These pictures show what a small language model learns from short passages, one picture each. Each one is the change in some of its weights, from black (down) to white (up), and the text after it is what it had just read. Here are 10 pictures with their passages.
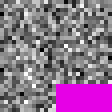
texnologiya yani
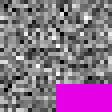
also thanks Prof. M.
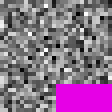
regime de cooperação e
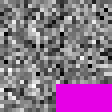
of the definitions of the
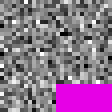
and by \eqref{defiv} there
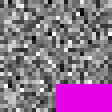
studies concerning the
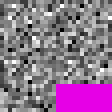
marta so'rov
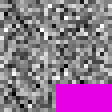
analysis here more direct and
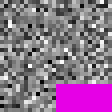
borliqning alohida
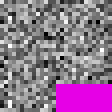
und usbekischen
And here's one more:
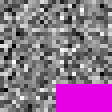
roku (Cempulik
